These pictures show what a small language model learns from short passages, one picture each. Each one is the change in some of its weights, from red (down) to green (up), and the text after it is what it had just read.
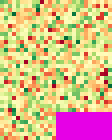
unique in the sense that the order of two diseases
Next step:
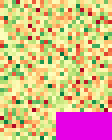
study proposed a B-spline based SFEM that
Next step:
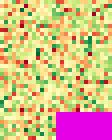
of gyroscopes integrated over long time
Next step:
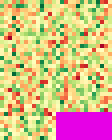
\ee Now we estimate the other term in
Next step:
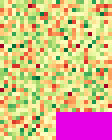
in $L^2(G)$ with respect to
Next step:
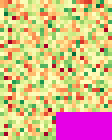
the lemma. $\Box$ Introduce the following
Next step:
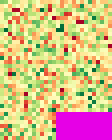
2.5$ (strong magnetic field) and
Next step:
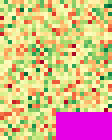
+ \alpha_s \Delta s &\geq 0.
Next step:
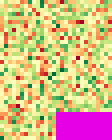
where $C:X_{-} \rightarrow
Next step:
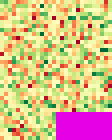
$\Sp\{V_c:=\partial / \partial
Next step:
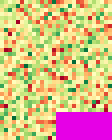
numbers have found their own reflection in the theory of
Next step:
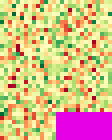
\varrho \bigl( \Lambda (\beta)
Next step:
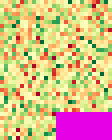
degree $d$, $f_2$ be a generic
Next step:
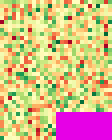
this issue, we propose to handle the boundary layers
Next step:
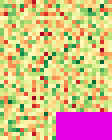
problems is increasingly benefiting from the integration of deep
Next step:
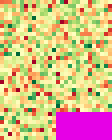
in \cite{K1}. The main result of his
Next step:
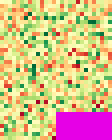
of the support of $H^{\bp}_i$ is
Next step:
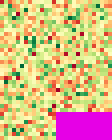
of extended exercises that take the reader through Cauchy,
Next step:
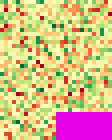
the function $\varphi^1$. Once this function has
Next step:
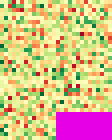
$a$ or $b$. The functions
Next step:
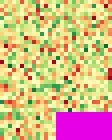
for Baire maps (see \cite[Theorem
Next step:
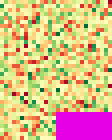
y\bigr) \score x y | X
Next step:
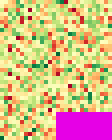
(3.4) implies that the family of operators
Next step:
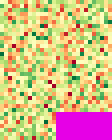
inequality ($\Clif \, 1$) and the second inequality
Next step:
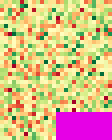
$\GL_2$-modules $$ \xymatrix{
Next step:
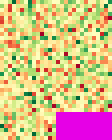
cargo order, the un-shipped volume should be
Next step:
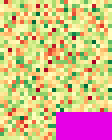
dotted curves are only reasonable for
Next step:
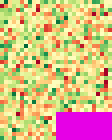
equal probability, we know that the large deviation rate function
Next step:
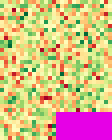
where ${\cal{C}}$ is the class of modules
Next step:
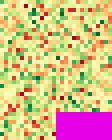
vicinity of $L$. As a result,
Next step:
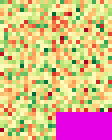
of a DG element with a FV subcell as
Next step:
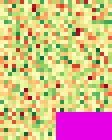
for $\tau$ near $0$. First we observe that
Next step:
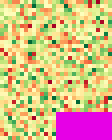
the former are strictly weaker as the latter because of
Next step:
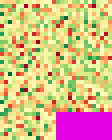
x\in \mathbf{R}^n,
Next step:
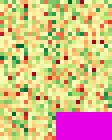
form (spectral domain approach, discrete methods, nonlinear matrix
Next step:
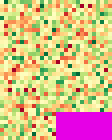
\mathcal S_{\mathrm{spec}}(T,M)
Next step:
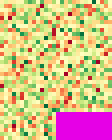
{\it Aufbau der Geometrie
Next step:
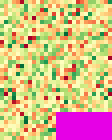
Those results are used to show that there exist a number
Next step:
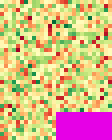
survey \cite{huy}. We denote by
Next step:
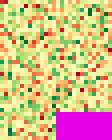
exists $x\in\langle H,
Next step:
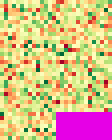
algebra $(K,\mathrm{Der}_k(K))$.
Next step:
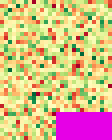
prior, but how about fields of finite characteristic?
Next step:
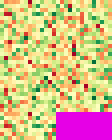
three polynomial rings over a field the number of
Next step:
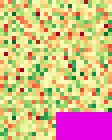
step will be to re-express the two
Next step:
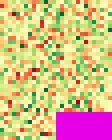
is the minimum index such that $x_m \ne
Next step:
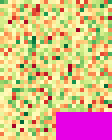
of orthogonal polynomials $\{ C_{t, n}^{s}
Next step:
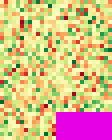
exponential fit for a fixed length ratio $\alpha = 1$
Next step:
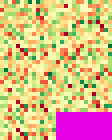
& 30 \\ \hline \end{tabular}
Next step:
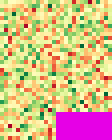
a relation between the algebraic $K$-groups and Galois
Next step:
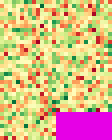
\qquad I_{ab} = \iint
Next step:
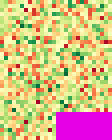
Sun\paper On integers not of the form $\pm
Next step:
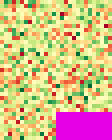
$S$ is $n$ and the scalar product between
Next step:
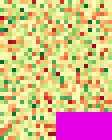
CG Markov models. For these purposes, the results of
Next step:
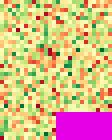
such loop, in a manner equivariant under the
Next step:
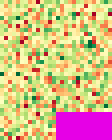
quasi-compact and $\cY_\lambda :=
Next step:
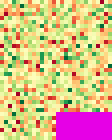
\tag{quadratic functional eq.
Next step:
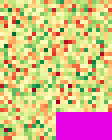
L^{2}_{w}$, it is endowed with the
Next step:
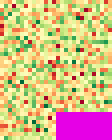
Hannan-Quinn proved that for AR
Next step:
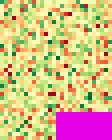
says that in any section of the big cone the unstable
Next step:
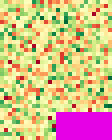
If $\rho\zeta= 0$, the two probabilities are
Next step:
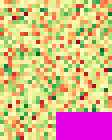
} f=g. \end{array}\right.
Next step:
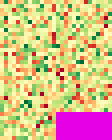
So we can carry the induction and hence finish the
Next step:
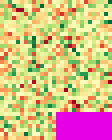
of $\E$. \subsection{A tamed
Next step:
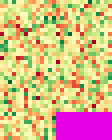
intervals $[a_j,b_j]$ with disjoint
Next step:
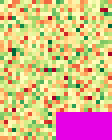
follows from Theorem 3 of Mi (1995) that
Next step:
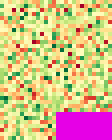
any point $u_0 \in {\cal
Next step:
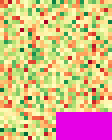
with $d+1$ layers. To be
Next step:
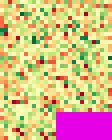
spectral theory. \newblock {\em Annals of
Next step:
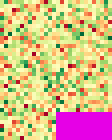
variety $ X $ and let $ f:X \to
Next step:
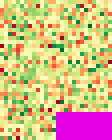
and $c_k\neq 0$ only when
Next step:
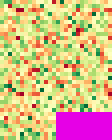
0$. We then have $0 \leq
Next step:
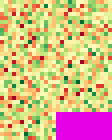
Maker to win this game was shown to
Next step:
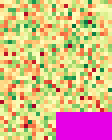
\begin{tabular}{c|c} idx &
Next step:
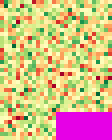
primitive equations was achieved by Bresch,
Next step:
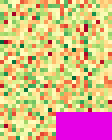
its straight path until the next obstacle where the same
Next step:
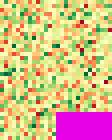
modified moments of the measure computed with known Gaussian quadrature
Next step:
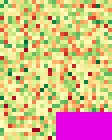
usual \begin{equation*} \vert\nabla
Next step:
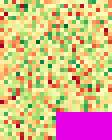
Botana \thanks{Both authors partially supported by
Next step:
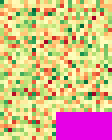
legs of the cycles. It is one of the standard
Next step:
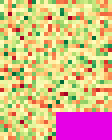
Hence, we deduce the formula as in the statement. From
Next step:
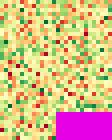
to $n$ such that $ka = 0$. Let
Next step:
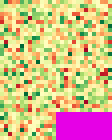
just that the center of the endomorphism algebra is
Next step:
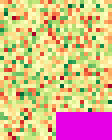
an equivalent definition. We have chosen to require that the constant
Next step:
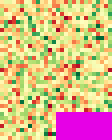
Weierstrass semigroup filtration to define Weierstrass
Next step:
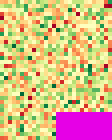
of (iii). We choose $G$ such that there
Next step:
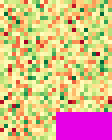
regenerative process. The immigration component
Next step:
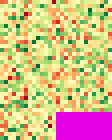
aim of this note is to show that the above bound is
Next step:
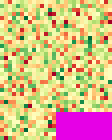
of length $b$ (the walls), and
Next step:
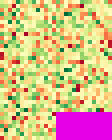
path. \Einheit=0.5cm
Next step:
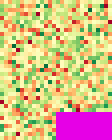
inequality with (\ref{z2}) we finally obtain
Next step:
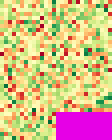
u}\,\textrm{d}\overline{\Omega} -
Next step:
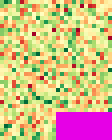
=0$ for all $W\in
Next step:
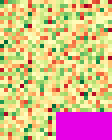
to apply the discrete Ricci curvature flow to core
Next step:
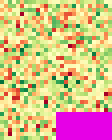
2. Preliminaries \endhead For any
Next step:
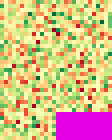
y \phi(x,y) \right) y
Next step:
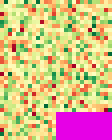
$P$ be a maximal parabolic subgroup and $K'$
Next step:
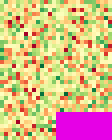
\bigl( \lambda +\pi (1)
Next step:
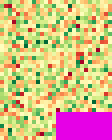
$CW_n^{i}$ be the subgraph of
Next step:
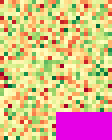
i1 : needsPackage "Jets";
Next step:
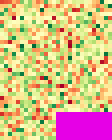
some hemidodecahedra. For more
